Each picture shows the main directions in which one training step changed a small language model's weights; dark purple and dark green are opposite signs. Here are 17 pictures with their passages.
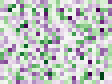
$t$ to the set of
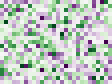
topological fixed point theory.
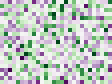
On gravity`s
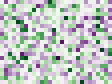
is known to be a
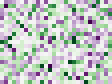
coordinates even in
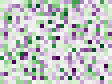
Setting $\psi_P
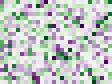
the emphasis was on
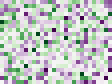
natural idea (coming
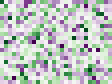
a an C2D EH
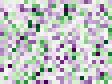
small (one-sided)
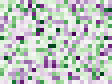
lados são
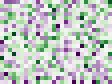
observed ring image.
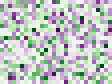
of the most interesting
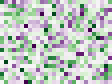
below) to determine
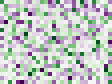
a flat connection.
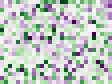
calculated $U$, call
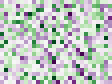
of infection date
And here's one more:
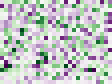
time of decay, which is
